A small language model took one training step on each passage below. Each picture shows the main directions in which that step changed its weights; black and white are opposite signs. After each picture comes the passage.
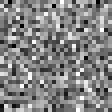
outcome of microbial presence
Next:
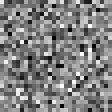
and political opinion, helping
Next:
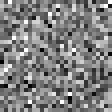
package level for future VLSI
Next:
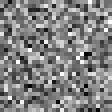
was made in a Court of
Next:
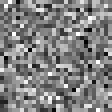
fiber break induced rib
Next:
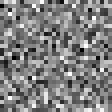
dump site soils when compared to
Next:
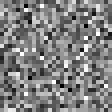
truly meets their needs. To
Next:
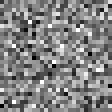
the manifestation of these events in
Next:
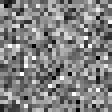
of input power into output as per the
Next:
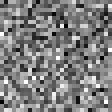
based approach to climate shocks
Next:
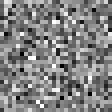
waves and avoid unrealistic
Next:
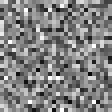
region are initially induced by the
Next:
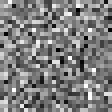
standard uncoated tablet made by
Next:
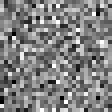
antibiotic treatment and medical
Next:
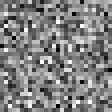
EDUCATION: A
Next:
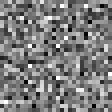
days), which may be related to
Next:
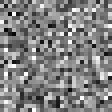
SC= Schwarz information
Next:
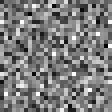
to consume with no obstacles.
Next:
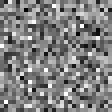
are a lot of problems that need to
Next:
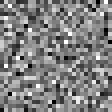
J. Phalippou.
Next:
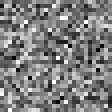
their place of residence and work, as
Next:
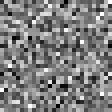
in R3, PAOs
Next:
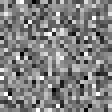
portfolio diversity variable
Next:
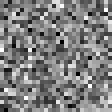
of those enhancements make our proposed
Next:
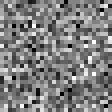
classes) result in results that highlight
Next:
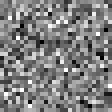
contrary, no significant difference in the
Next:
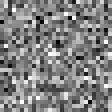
C., \& Woodworth,
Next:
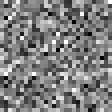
level by 20%, in turn reducing
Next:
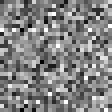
of EED for TMOHBA
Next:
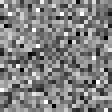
This is despite of the more accessible
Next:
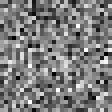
configuration. Class
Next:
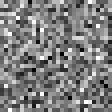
Green Ampt equations or using
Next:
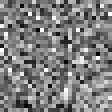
complicated control systems. Several
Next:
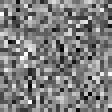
offenders use social media sites
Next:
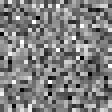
based on its region. We identified 228
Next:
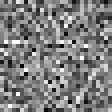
O–Co–O arrangement
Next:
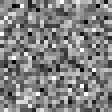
the "coming prophet"
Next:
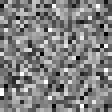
be viewed as a generalization of the
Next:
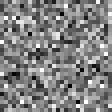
2017). As a result, the
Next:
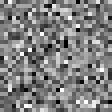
relationships missing? (3)
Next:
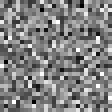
we study some time-frequency
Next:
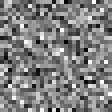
a district in Central
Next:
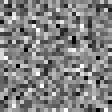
The remainder of day one was
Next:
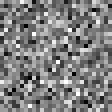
would greatly clarify how the
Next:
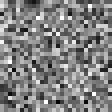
converted into .Wav format which
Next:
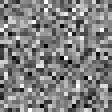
Example rubrics -
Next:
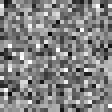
evaluation and so on [2], then
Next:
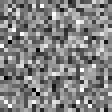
crucial to consider that, while these may
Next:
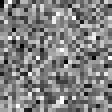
as such it only exists in our
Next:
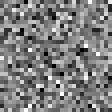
stocky, strongly arched
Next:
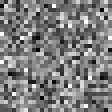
have used the method of ratio analysis,
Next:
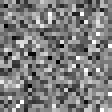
years, with a predominance of
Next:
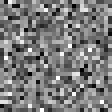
rate of drying is increased due to
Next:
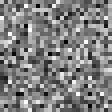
about the people under risk. •
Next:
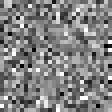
a potential conflict of interest.
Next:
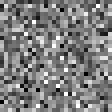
been popularly considered as a safe
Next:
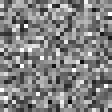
the first period of stress. 1.
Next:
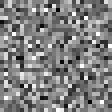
phone industry, with 94
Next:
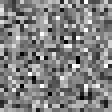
al.^[21], involving a
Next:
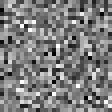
already caused extreme
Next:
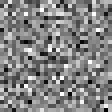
Actions WP2: Implement
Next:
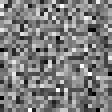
the budget allocated by the
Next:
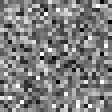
from a source coherently
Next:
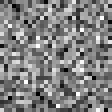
the school, embracing the
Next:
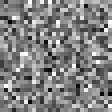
plates supplemented with 1 mM
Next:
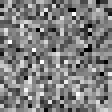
the soil biomass and are regarded as
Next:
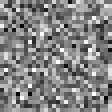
monitoring and creating maps
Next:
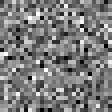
Awards Digital Practice Award
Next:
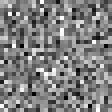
Gene Ontology (GO)
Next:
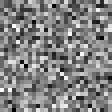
teacher trainees shown low level of
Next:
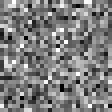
as a chore, it may make
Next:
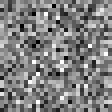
means (Overall) that shows the
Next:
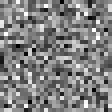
cells are responsible for color
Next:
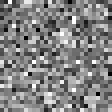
are very much governed by habits
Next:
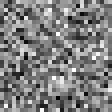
80 Meiers Road,
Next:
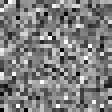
will not be allowed to make a decision about
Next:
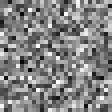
have no competing interests. 22
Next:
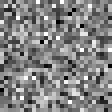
animal testing, embryos
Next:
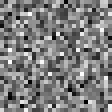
can be downloaded from it
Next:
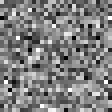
and 17 years old. The PA
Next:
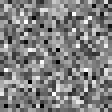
you like India to have the same standard of
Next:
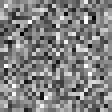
of fracture roughness and well
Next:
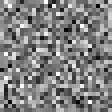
global employee relations practices and policies?
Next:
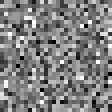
diversity of pollutants, modes
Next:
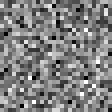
control for three-phase grid side
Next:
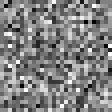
by students and teachers. Students rated
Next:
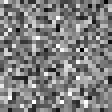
were crucial pollinators of
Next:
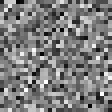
contains the most pertinent
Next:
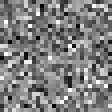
annul elections, despite
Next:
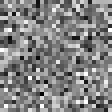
It is also found that in the continuous
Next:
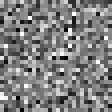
¹Business Faculty,
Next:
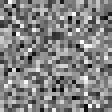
field of application of innovative technological
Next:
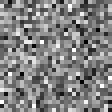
only a tool for controlling financial
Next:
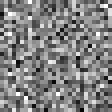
gap energy is 2.3 eV.
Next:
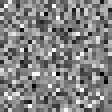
work, the program does not run well because
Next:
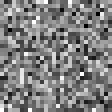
or unique in the theories and
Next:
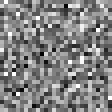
Randomized Complete Block
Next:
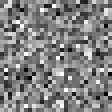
sequences with DTW. To
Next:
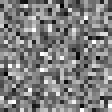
fulfills tasks necessary both
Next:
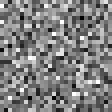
determined that conventional indices performed
